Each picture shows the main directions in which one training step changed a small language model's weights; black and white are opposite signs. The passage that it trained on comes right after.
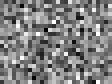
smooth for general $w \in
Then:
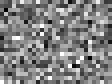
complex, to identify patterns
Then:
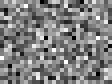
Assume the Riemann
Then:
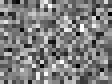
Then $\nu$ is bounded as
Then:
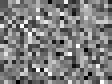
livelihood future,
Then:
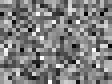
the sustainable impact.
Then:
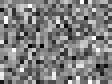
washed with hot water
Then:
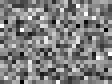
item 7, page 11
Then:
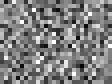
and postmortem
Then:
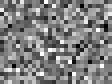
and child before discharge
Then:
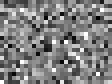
tell us, that both
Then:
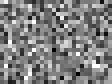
is only a sufficient condition for
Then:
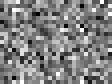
and thus completes the proof of
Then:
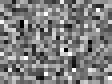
the fact proved in the previous
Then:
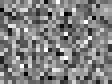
in hand tracking such as
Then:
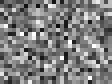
but also from the other low temperature
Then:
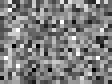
E.B. performed the
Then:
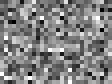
present in ovoid to
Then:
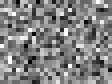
Handbook of Mathematical
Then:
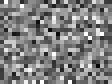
reflects sampling
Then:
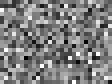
net signal was integrated
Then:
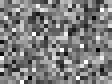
can define the homogeneous Sobolev
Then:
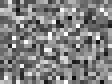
vessel. It will
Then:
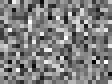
= (\mcx\times
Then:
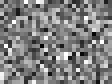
cancer E-health
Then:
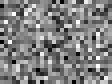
the measurement information rate at each
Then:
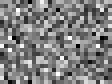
sacred texts,
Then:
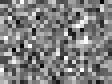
iceberg for many more
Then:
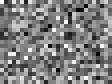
of Interest The
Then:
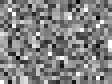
cropright "1";
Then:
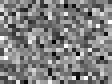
of the year, an
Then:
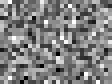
Gelatin (2%)
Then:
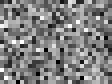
the left invertibility of
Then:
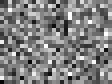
inspection of the right hand side
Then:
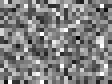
baseline and at the conclusion
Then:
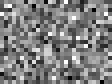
individual's environment. It is
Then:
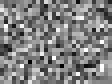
of respondents had over 10 years
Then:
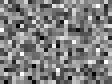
a broad band at
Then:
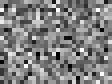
on the results of Doro
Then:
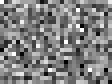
each elementary term in the
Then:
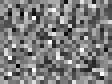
values which are jumped
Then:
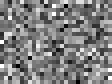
and skin systems, and the
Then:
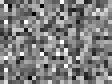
the newer Newtonian
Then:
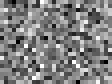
Let $B_i$ have
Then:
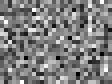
for finite frameworks. For finite
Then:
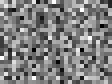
success on various types of
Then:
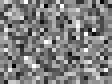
the second molar and the
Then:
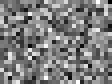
in $\Si$ with at
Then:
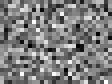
$K^*$ to have another almost
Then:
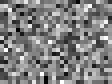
cruising speed is 10
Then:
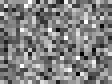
distributed according to $\mu$.
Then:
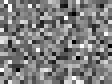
(baths information) and
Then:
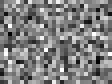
RIPA buffer
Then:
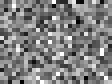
effect size was 3.92
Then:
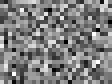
engaged and committed
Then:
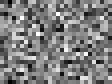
is centered if and only if
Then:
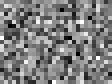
in[11], supporting the
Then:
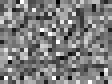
2). We labelled the
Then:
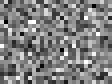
are periodic with at least a
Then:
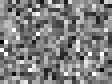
forming cyclic grafted
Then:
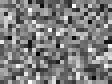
generally adopted a
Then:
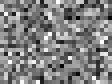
of my community.
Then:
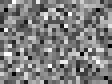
as $q$ tends to
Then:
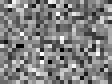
direction. Each network is
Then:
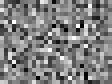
$$ The theorem is proved. We
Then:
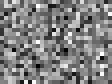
columns of heights $(k
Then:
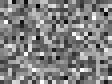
sets $W_n$ form
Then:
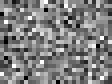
It is immediate that for similar operators
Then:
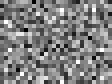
NPs – ENB
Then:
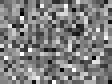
\item[(d)] corresponding mean
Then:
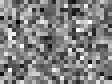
13. Dalinuan
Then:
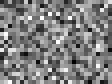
national and international
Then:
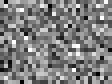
a constant factor of the optimal
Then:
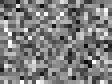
the investigated plant
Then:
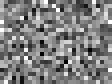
on general DH manifolds and
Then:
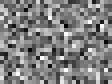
of HTI perform across the
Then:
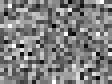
where the summations are over
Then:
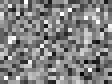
help of cadres periodically
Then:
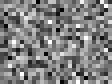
to generate future values;
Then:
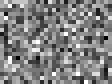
often the case in mathematics.
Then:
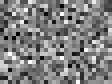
the Members' Research
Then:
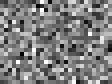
this true in Majorana
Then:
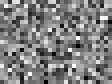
second. The difference between the two
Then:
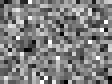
to be the Fermat
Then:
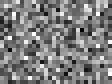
other hand, on the sphere
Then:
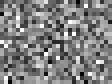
is a (lower)
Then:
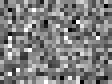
0. \end{aligned}
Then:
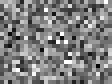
we have $\pi_{max}
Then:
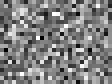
the fact that the left side of
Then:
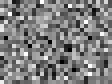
codimension $n+
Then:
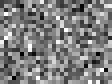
more accurate model is necessary.
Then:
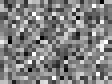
has been scaled such that the
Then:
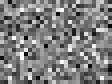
The viscosity $\mu$
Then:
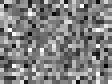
Further scope of study
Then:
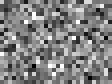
the labelling parameters of
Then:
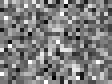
foot. Yard is a
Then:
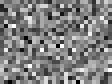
of $\max(\rho_{\min
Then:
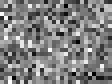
is increasing first to reach a
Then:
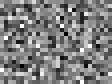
with two ends, and the
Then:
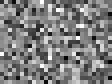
x, \bar{\mathbf
